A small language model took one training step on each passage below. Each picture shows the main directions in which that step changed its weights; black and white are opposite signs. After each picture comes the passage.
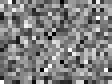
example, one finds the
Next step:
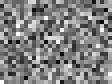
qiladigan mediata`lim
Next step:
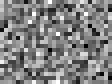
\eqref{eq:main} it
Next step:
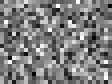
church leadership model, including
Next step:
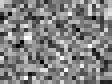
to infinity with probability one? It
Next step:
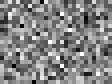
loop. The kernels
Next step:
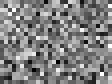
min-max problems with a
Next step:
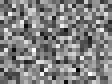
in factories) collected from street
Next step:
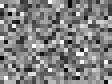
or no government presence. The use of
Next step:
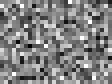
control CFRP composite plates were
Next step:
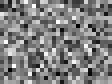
also in analysis it is proved that
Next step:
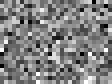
interpretar los rasgos
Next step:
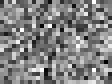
egallagan bilim va
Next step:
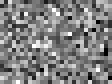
has ecological consequences due
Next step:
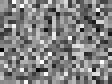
not possess any convergent
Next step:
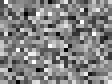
symmetries of \eqref{shift}.
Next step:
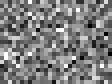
Indeed, by the assumption on $\alpha
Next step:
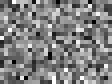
\magnification \magstep
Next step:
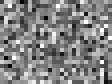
korxonaga qayta
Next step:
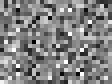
equation (8) into (9)
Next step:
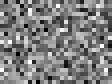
active learning approach more effectively at the
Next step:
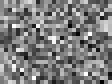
tugas (RPP) yang
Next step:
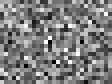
described as \begin{equation}
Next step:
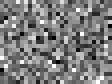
Los puntos claves para
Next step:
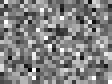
пути развития системы
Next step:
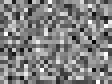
arbitrary overgroup $H$ of the
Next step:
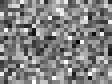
and those containing explicit quotations.
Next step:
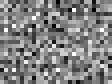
of us often get confused about
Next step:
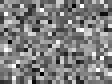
adaptive approximation of the first and second
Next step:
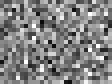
from ${\mathcal C}(R)$ to
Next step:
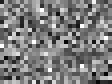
instrumentos melódicos
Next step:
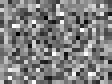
nárwan bolıp
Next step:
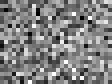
agreement of measurements within and between
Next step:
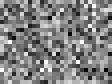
When all the ammonia was
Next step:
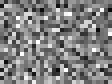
эрозии шейки
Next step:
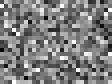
жиноятдан жабр
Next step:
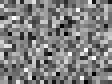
en cuenta, la factura,
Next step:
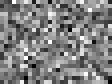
\mathbb{N}$, the
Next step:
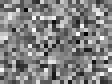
submeteram ao uso de
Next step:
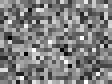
quality of the sub-structure before
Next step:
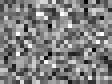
account of the Hopfield effect
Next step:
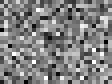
ijodiy merosini har
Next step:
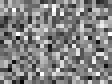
Data Bus (defined in
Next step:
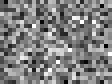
of their use perceptions and experience with
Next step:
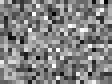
\quad (8)$$ Where
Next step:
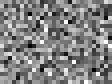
if the damage is close
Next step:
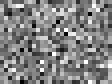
sanctification. Yet strange
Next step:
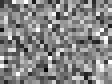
\mapsto M$. We define the
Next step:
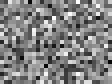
Table I. TABLE I
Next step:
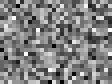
sobre la educación superior en el
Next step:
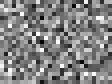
form for such a metric has been obtained
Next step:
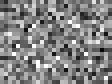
of the study will continue to identify
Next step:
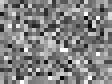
if, and only if, $\lambda
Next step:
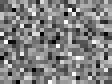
is clear from the context. If we
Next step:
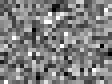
to a safer, more sustainable,
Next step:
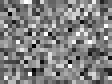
{\bf Remarks.} \medskip
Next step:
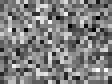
case the definiton of
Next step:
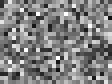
tribal and nontribal
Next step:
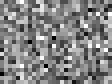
Co. AG. Er
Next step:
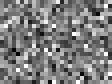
su papel como miembros de
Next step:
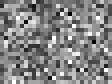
(рыбу) за
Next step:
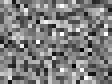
the development of social active civil
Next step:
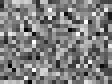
is trivial. \medskip We first prove
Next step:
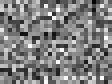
that UOW was lacking a
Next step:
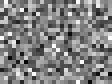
BeDimensional, is based.
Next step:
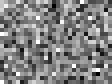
manbai bo'lgan
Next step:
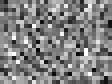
of these two resolutions we see that
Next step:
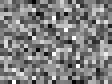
the likelihood of securing
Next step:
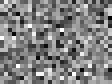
dei PSI, compare una
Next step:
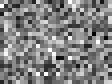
через сайты
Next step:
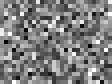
role in this. The subject of
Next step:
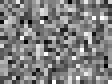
nas formas como diferentes
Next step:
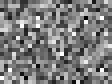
й створювати
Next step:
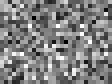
to evaluate the GxE effects on
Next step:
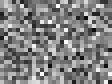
the parametric modeling environment.
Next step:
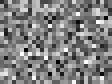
task of relating to and
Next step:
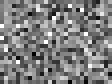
May 2025; Accepted:
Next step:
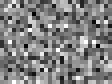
the case of pre-colonial
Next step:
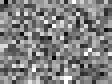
ela é protagonista na
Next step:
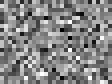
several years do certainly lead to
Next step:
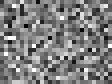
for students. Steps such as learning
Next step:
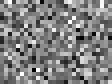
case is much easier because the
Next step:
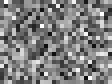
dans le contexte marocain
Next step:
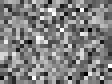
Xalqaro maqom
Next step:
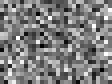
nothing less than a time
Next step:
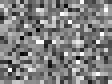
participation in this study was
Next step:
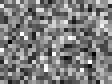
method with when fractional derivative
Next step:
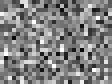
classify or estimate speed of
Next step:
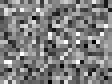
experiments. Stability of the complex was
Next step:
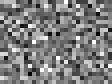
also separable, because they are
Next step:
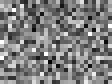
in the statement of the corollary imply
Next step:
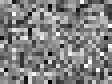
qon tomir tubidagi
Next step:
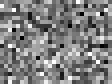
a biotic control,
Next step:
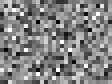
then it has solution if and only if
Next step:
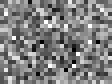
Table 3. Results and
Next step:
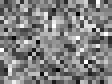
Using the Banach theorem, one
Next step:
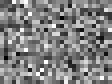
the approximation) if and only if it
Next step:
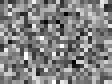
acontece tanto pela
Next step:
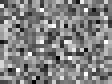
device of the facility. The
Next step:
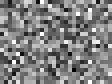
fact the key point in section 4 of
